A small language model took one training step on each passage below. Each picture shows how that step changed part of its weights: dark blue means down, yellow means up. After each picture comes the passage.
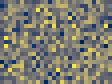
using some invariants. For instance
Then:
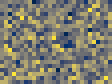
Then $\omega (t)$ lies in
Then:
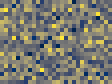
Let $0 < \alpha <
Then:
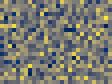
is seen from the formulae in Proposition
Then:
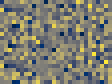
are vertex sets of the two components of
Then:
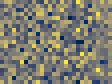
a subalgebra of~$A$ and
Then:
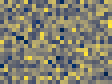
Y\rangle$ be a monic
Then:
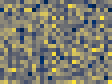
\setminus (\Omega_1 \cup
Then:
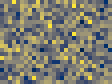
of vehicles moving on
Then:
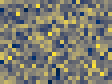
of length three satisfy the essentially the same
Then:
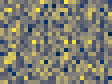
the non pyramidal configurations
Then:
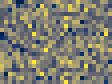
\bbeta \right)^\bell-
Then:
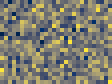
is a second-order operator acting in
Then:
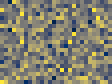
is not reduced, then $\Si$
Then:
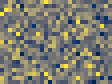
plane $[x,y]$ and
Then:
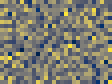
is easy to verify that the entropy rate
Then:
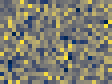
$ of the C*-algebra
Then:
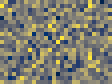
elements lie in shrinking connected
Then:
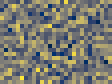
to handle with its approximations, taking care
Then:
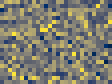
introduced earlier. To solve problem
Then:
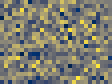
{\cad}, the family of processes
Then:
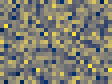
plane conic in this case and
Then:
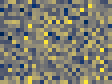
+ 1) \cdot \dots
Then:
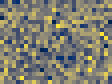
by $\ell(\tilde\alpha)$
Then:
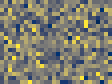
amalgamated free product
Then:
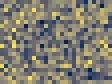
$\nu_1$ attracts all
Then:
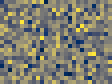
many such sets as there are partitions of
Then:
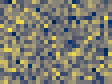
lie in $B_1$, then
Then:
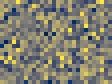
decompose the supercurrent \be
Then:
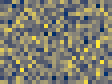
the fact that $V$ is simply
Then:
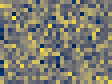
of matrices. Similarly, $$
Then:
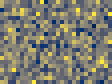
optimization, most coordination algorithms are
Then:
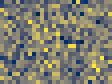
of a class of quasilinear
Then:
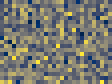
from (\ref{curv1}),
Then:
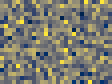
is coretractable.\\ \\ Proposition
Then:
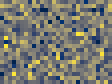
using outlines={rectangle,
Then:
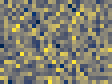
$T'$ be another additive mapping satisfying
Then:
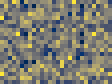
\v Serstev space;
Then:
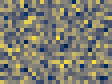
of $C$, whose interior is not
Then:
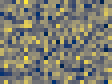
the elements of $\mathfrak{F}$
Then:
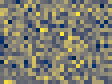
only the drift is controlled,
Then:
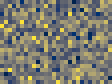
the Hessian $Hu$ has
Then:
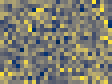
\m$ satisfying the following conditions:
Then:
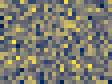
semicontinuity and can be seen as
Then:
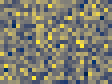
Riemann (qu'on suppose non
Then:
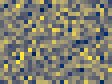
that does not intersect our circles and is
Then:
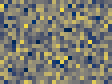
measure associated with the total edge length of
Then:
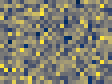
\in \V$ for
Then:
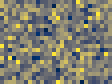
use $\sigma(A)$ to denote
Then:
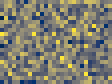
we focus on the {\em linearized
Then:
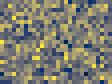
from $\pi$ to a commutative domain
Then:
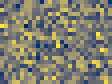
that $\Phi_0$ reproduces
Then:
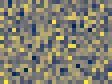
Bound for Regret} In
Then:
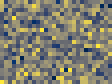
matrix $A$ there exist sets
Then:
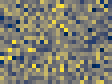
on the other hand the solution proposed is
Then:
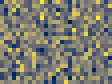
and then they showed that any formal
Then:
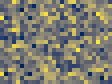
r_ir_j \in
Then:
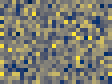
and is given by the sum of all
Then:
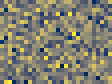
differential systems with an invariant straight line}
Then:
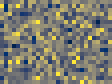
and of genus 4 embedded in
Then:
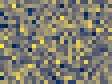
components of $A$, produces a
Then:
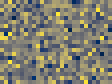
\ref{TC} that this
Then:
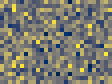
an optimized final shape by minimizing
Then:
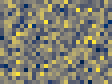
in the orientation of the ambient
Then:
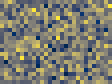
the $d_i$ are not
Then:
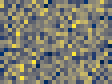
high. For some well-conditioned
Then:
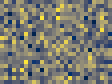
Hayashi (2000) showed that
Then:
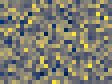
the captionsoff option.
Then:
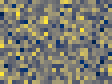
identity of $F$. It is straightforward
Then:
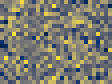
between purely physics-based and purely
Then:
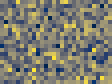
orientations, we obtain effective circle actions
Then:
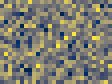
computing with toric ideals and semigroup rings.
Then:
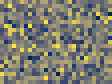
$. So we have an equivalence of categories
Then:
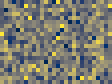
the reciprocal of the expected
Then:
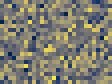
expect). Then assuming the number of outer
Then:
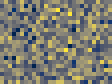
on $\mathbb{R}$ defined by
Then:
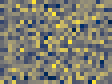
is valid at $\bar{z}$
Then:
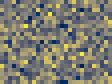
We give sufficient conditions for central limit theorems
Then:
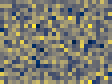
complex multiplication. The proof when one of
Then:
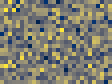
be a union of the conic
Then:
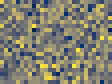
\subset T_{t'}$ for some
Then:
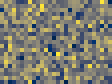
\eqref{miws} for
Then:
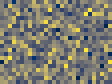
introduced the process in a countable number of
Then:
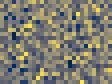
continuous semi-group generated by
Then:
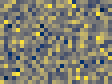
> T$. In particular if
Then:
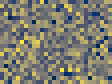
$n$ are integers with $0
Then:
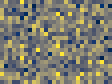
solutions of these classes of PDEs by
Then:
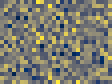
local degree equals $(*)$, if and
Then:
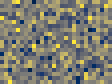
Because of d'Alembert
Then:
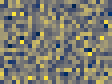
(g, v)$, it follows from
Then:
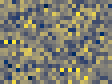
$D$ and $k$, which
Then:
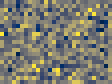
in \textit{parallel}
